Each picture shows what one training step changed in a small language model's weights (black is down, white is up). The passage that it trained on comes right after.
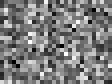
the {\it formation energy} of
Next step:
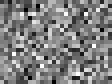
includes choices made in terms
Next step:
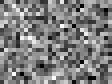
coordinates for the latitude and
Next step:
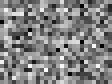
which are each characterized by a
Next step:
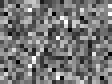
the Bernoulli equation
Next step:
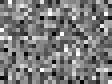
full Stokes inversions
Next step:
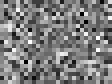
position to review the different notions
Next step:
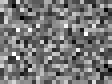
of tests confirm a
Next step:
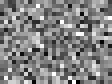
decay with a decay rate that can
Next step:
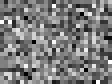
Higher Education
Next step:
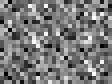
in the nonlinear case than in the
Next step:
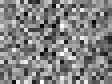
then extracted and measured using a
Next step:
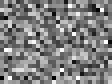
of infection are defined as
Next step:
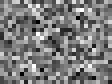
result from scattering effects as the
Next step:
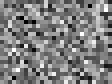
that the heat flux is equal
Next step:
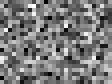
of the solutions in this section
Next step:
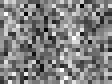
to represent what work has to be
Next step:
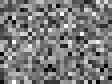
tensors --up to the
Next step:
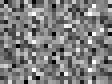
total mass in $M >
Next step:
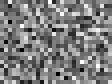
more prominent bulges,
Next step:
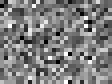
cuts (``This
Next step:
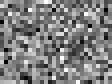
For the compressible fluid with
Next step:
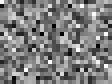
preliminary orbital period
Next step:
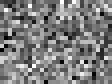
the $K$-point with three
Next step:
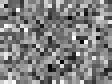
reliable, and speculate
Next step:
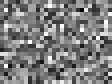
leads to, in their notations
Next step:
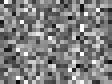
must take the following form:
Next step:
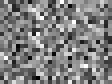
flux in a small region at and
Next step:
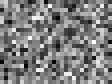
the rate constant. Ionizing
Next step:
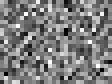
this goal,\ let us first
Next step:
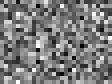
speed of light in vacuum.
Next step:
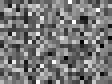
is the *test* feature
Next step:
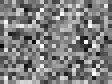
acquired in sectors
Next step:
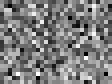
the measure we have used in order
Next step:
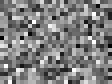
attractive force of gauge interactions
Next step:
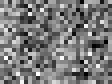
existing frameworks in which one
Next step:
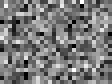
fact it is at most finite.
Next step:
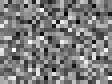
The simplified problem is still
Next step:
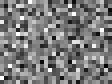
Si isotopes
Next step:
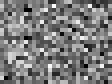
Gordon and Betty
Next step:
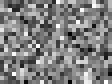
the utilization of a gravitational
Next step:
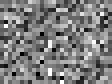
their strengths and weaknesses
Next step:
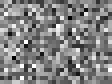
[26] built a
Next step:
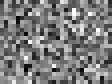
BDM. As illustrated in
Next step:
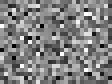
are kept the same.
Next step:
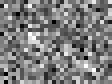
lines at the borders of
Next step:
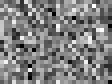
resolve the gap between the
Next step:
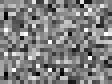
include both nanowires
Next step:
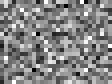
consider whether the stellar winds
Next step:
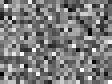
the new discoveries
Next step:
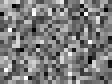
where available. Overall our
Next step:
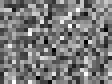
the model residuals across the
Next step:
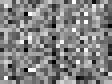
those electrons {\it is expected to
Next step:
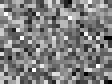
wave function obeys the following
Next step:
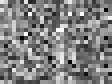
determine an user's social
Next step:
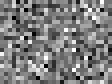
sharp maximum at $\Delta
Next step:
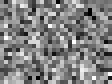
quasi-particles versus
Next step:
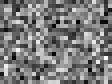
the temperature the SC's upper
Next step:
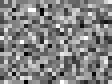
more elliptical galaxies, and the
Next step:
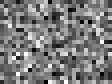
(on the brane) of
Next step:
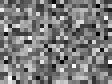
Dunford and J.
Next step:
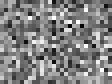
} \caption{This plot shows
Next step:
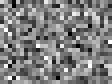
However, a further increase in the
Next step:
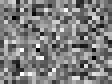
spherical harmonic trap
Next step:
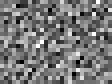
L1-D Data &
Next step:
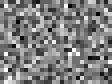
spectra of distant and nearby
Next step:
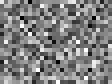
shift to other optical studies. %
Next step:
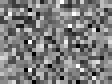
confirm this conclusion.
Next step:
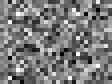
result is. The strong Ar
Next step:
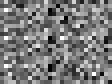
J, K and L band
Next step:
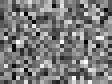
where $V$ is matrix
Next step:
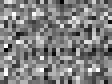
\\ Middle &
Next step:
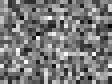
herd immunity
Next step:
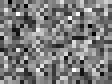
is due to the symmetry of
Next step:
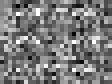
The simulation was run from some initial
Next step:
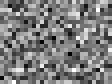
this paper will focus mainly on
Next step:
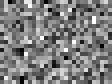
equations can be obtained easily
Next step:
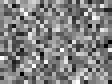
integrating over the spatially flat
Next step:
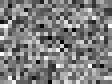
accretion and reprocessing during
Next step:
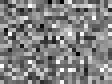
attosecond pulse
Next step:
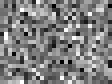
action $\tilde s$ defined by
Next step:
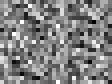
as a linear combination of velocity distributions
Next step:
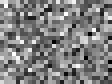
environment. We will however focus on
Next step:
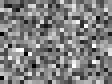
the empirical rules in
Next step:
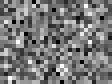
of the $C$ functions is
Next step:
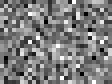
For the LISA mission
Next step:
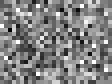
isothermal expositions in
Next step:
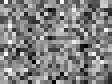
and in prime power dimensions there
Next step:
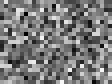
the FPGA is used
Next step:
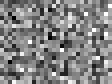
A.,\emph{ et
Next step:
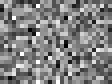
final structure using the same growth conditions
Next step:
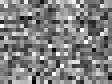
sensitivity to new physics.
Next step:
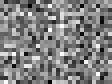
joint intentions and the
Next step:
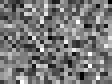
county, the spread of
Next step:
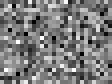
is a large discrepancy
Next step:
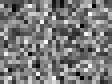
the inset, the same plot
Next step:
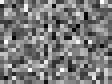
two axes. This argument
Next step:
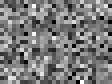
have \begin{equation}
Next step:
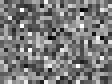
High Street,
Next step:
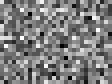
cross-correlation matrix is considered
